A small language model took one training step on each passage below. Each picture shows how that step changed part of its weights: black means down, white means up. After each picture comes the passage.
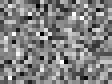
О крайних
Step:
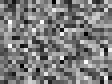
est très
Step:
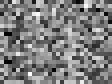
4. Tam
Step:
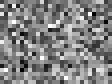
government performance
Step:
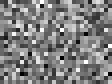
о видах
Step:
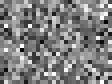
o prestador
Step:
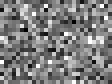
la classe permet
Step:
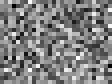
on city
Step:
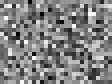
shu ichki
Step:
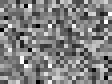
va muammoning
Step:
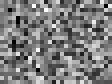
Ihr Anteil
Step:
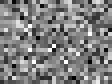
по време
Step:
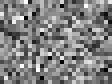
tipo de lesión
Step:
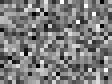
que ejercen
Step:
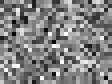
de bens
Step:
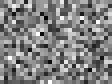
это связано
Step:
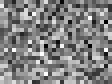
digunakan untuk
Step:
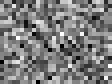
in patients with
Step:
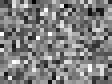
la definición y
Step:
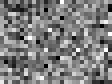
éd.). New
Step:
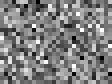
a vulnerabilidade à
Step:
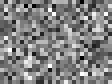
desenvolvido neste
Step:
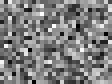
un sistema económico
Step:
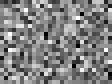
связь с
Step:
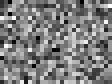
que 2m;
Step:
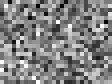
issues related
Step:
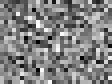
O'zbekiston Respublikasi
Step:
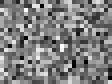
и средства
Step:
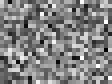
garda o
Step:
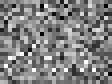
их перевода
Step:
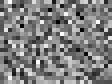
famille du
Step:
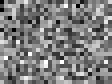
secara intensif
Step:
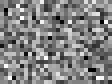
soliqlar va
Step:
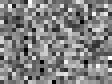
del sistema educativo
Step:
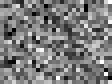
C-N y
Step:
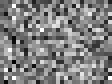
positivo que yo
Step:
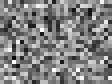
condições de
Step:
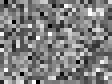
la visibilidad
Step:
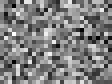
de Mesa
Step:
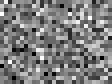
of Phonetics
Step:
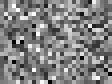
Teachers in
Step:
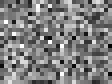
тільки на
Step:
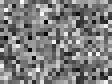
a este nivel
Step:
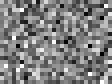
een hoger
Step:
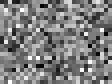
для захисту
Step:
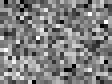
på plats
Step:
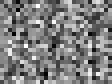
and the products
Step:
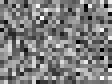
e interpretación de
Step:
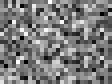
da espécie
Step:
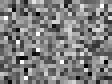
while the
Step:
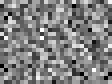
що врахування
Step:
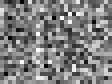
The population
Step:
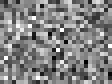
закона №
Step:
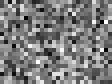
anniversary of
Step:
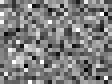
Foizi -
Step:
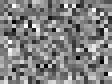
è stato
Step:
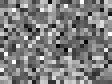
analizar la
